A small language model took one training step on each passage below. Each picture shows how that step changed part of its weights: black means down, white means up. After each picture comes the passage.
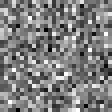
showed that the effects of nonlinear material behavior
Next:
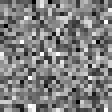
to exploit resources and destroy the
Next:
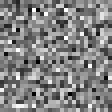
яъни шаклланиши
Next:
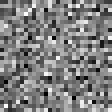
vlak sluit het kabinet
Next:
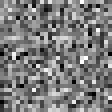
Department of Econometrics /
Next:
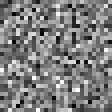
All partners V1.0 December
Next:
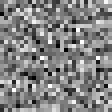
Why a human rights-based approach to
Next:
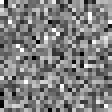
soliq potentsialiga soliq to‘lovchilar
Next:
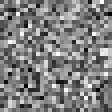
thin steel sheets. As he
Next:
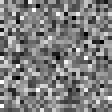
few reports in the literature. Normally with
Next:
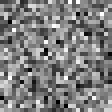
OpenMC A B C D E F G
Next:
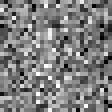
significant variables to be inputted by the
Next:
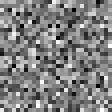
LAC research methodologies, improving the
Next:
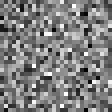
which is greater than t_{table} ,
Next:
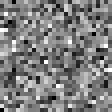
implications for supporting these learners.
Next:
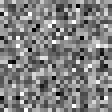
successfully validated, accurately recording both
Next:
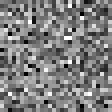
that they were asked about their personal
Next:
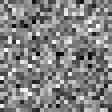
qualidade na indexação automática de dois
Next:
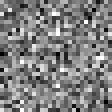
compared to the biodiversity in the nature.
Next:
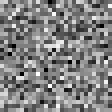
been optimized in tension with a rather high
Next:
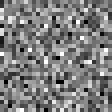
vitamin A, vitamin K,
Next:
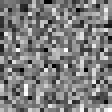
munosabatda bo‘lsa va oilasi
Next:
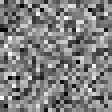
packets based on statistical probabilities. The
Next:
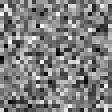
in Section 3, including a conditioning mechanism in
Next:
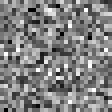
y Constitucionalismo ante el Tercer
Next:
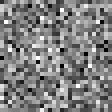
strutturazione di reti di collaborazione
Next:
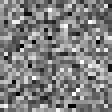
nature of their arrival times. Jara and
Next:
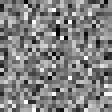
когнітивного навантаження та
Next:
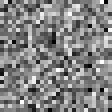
world. According to the 2011 report [17],
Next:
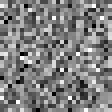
la littérature managériale
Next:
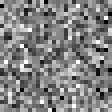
and after sale service. In this competition
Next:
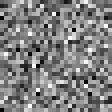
with case studies such as the British
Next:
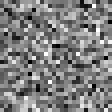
holda, boks sport turida
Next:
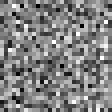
bo'ladi. O'quvchi
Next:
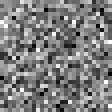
penetration. As time continues, the
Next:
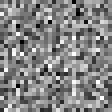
da pesquisa revelaram a necessidade de
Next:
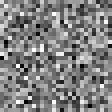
de moeder-maatschappij.
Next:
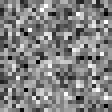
der aspecten, het op één
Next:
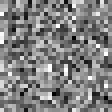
– some empirical evidence.* *International
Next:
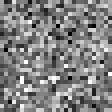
insuffisants surtout que
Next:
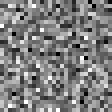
inklyuziv ta’lim
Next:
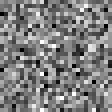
output symbol [43], [44]. This
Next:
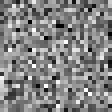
studies are based and how they are positioned in
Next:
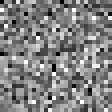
main categories of foot problems are identified:
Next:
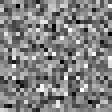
guarantees college students' higher
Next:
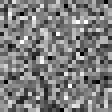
INTRODUCTION Physical Therapy
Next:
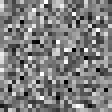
ornaments in Ethnography.
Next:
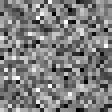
attached to the right hand of the participant
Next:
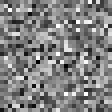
und MK die höchsten
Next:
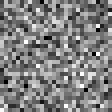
бы вывести из бедности более
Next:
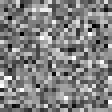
database, entitled:
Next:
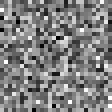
keywords characterizing traditional perceptions and
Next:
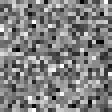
Namuna Turlari Vegetatsiya
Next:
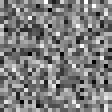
adabiyotidan o'girilgan ishlar
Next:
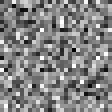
आर्थिक स्तर
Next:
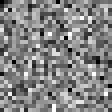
фрагментарні системи
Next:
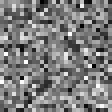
the data model and the redevelopment of the
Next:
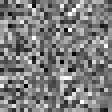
Mustika Jaya Lestari
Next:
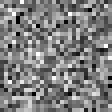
a surgical excision with safety
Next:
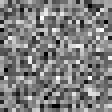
полученных данных. Все
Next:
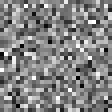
Fjeld, 2015). For instance,
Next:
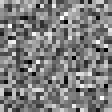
and cultural relic. It proves that
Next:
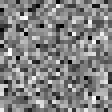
11]. Ці зміни, а
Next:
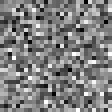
PN (phagocytic number) in
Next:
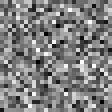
of the two outputs, expressed as the percent
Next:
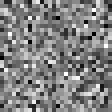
significado) y detectar similitud
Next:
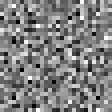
material hajmining ko'payishi
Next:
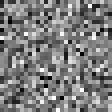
and non-toxic environment. Besides
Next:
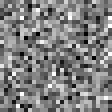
en esta carta mi bien.
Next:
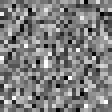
négatif des commentaires «
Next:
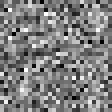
needed on how public policy—at the local,
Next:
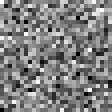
no Brasil as cidades que mais possuem
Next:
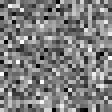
на них ответственностью,
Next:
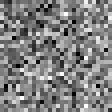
1998 bericht hierover: 'De International
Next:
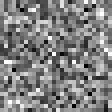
mata kuliah sesuai yang
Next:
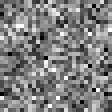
a swarm of locusts. A
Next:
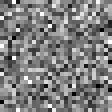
with user needs and future functionalities. There are
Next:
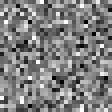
voqelik kontekstida
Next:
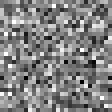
sobre el asunto que fuese, sería
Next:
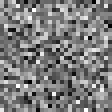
asosida optimal svetofor sikli
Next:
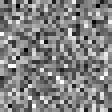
that $n = p \geq 3$
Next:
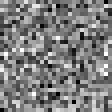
entrenadores deportivos ha sido
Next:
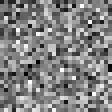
semantic duality of the
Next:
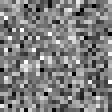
it will provide evidence-based recommendations for
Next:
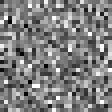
(irradiation energy 51.1
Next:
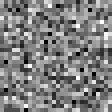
attributes for the composite a prediction model
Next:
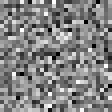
knowledge can lead individuals to be riskier in certain
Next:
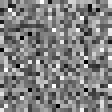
بین وزن معیار
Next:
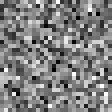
The study was carried out during the period of
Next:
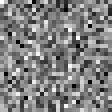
bersa, ikkinchi tomondan
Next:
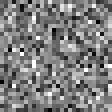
chooses "Category Input"
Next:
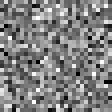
Additional background information is presented to give you the
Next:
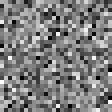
política que que cada estado tem sobre a
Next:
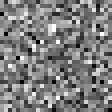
crucial property of an interactive proof is
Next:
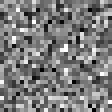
final permit granted by the municipality.
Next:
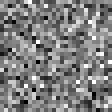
of Vocational Education, Zurich University
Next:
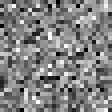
over multiple decision records, are committed
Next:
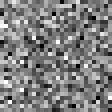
is a brief summary of the work
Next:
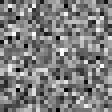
The inlier is clearly identified after
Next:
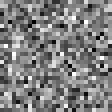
States. **Environment International**, United States,
